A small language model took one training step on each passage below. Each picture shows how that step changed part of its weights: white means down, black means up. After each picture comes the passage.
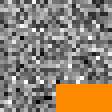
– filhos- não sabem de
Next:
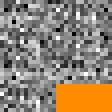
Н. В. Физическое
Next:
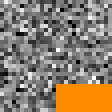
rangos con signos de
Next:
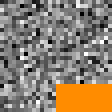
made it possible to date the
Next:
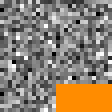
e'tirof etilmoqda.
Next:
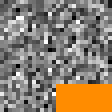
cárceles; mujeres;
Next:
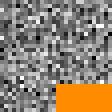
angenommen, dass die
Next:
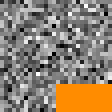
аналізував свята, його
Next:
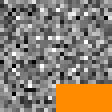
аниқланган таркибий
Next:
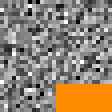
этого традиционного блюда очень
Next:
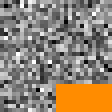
guides d'aide embarqués
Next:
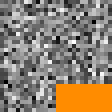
misollar bisyor. Shuningdek,
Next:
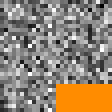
qurultoyi ochildi.
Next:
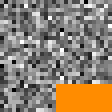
fakulteti Geografiya
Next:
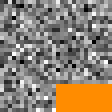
(vita contemplative) й
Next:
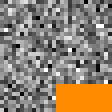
estudios sugieren que la utilización del
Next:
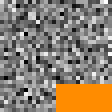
findet am Samstag,
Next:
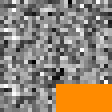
moldam percepções sociais que
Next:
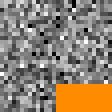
contos. O francês, é
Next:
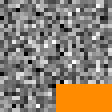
қўллашнинг олдини
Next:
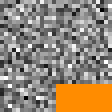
o'yinlardan foydalanish samarasi
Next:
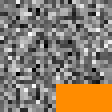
علي بن محمد،
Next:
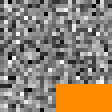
dapat memanfaatkan fitur
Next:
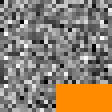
después de una enfermedad
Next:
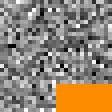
происходит свободный вынос
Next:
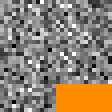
هي مجموعة من
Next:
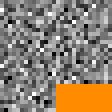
ўн икки мақола ўрта
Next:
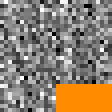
marinhas e aquáticas das Ilhas
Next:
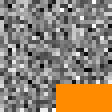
на темы: "Как люди
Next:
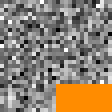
Sustainable Development of the Germia
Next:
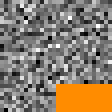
est déterminée au moyen
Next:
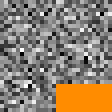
kullanılmasını sağlar. Bu
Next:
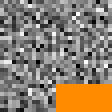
suurimmat haasteet
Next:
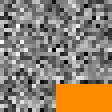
кӯмаку ёрии
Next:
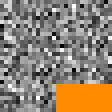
moslashuvining psixologik yondashuvi
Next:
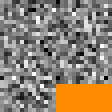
Bolalar uchun ingliz tili
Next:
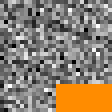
tjetër e verës
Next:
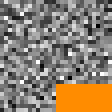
в перегретой воде и
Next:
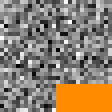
artigos indexados nas bases de
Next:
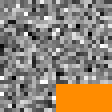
sinf o'qituvchilari pedagogik
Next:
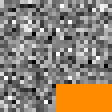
parte da pesquisa, por exemplo, quando
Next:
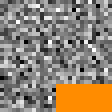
B., Fadel C. 21st
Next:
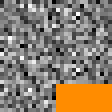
diese Aussage etwas
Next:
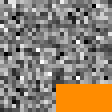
feitas nos canais competentes para
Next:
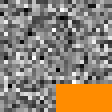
час надзвичайних ситуацій
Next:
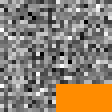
normes codifiées.
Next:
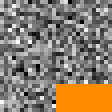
им качественных педагогических услуг.
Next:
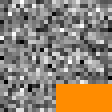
hypothèses développées
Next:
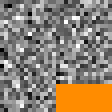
maktabda matematika va tabiiy
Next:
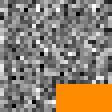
оқыту педагогикасы мен
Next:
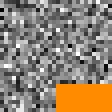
componentes del sistema formativo: el
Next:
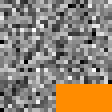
un alto grado di partecipazione e
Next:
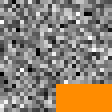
– Power to Gas.
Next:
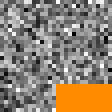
conexionista. O desenvolvimento da IA
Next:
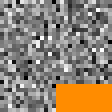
auxiliado por computador e
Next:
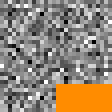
значительного личностного, а
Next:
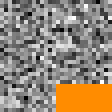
the origin of the theory of
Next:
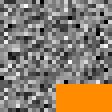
هم راقبتی
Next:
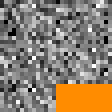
annual scientific productivity,
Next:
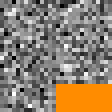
ta'lim olayotgan o'quvchilarning
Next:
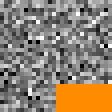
дея таъкидлаганлари
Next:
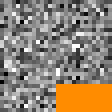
Toshkent davlat yuridik universiteti
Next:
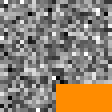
measures for certain species.
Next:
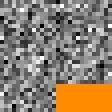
von 12 mm Länge und
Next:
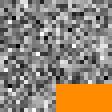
Touareg Éleveur
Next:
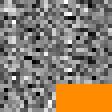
onde são necessárias pesquisas mais
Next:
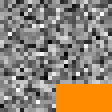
adică foarte puține
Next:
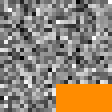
doktori, professor Sharipov
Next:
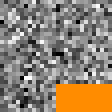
ma'naviyatli kishi yoki
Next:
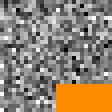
component of the experience economy.
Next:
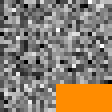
va o'zaro manfaatli
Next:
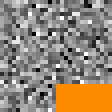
та точно перетворювати
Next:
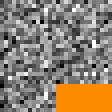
Tassonomia di Bloom,
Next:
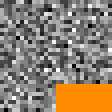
бушуев зотлари; -
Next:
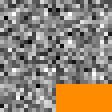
jihozlanishning muayyan
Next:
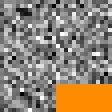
bog‘langanligini tushuntira
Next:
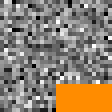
múltiples aplicaciones que tiene
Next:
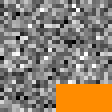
Aires, Ampersand, 2020
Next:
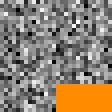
Dabei geht es im weiteren
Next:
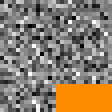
dan admin menentukan kriteria
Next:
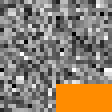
1998). O espaço e a construção
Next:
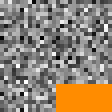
ko‘rsatadi. Undan tashqari
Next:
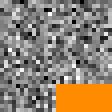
ustuvor vazifalariga alohida
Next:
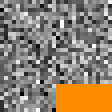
va qisqartmalar bilan
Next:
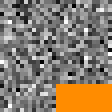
acadêmica e à aplicação prática dos
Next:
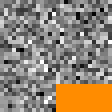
Стилем він називав
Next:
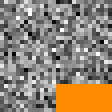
of summer grain crops in the
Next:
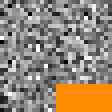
muallif tomonidan tuzilgan. yoki
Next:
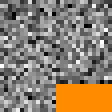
6. Indo-Pacific
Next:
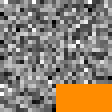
discapacidad intelectual significa
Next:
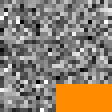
A tradição iniciava-se
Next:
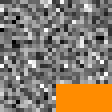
CIUDAD Y LOS
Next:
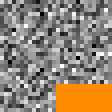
доводы в пользу
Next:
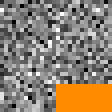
3 ve altı 4 5 f % f
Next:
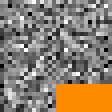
Tuproq guruhi nisbati %
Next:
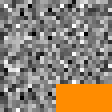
haqiqiy holatini aniqlash imkonini
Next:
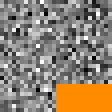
leurs buts « agressifs
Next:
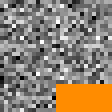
asoslari belgilandi. Biroq
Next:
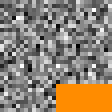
2002). Daniel Harry
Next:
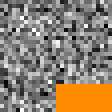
usuli odamni turli xil
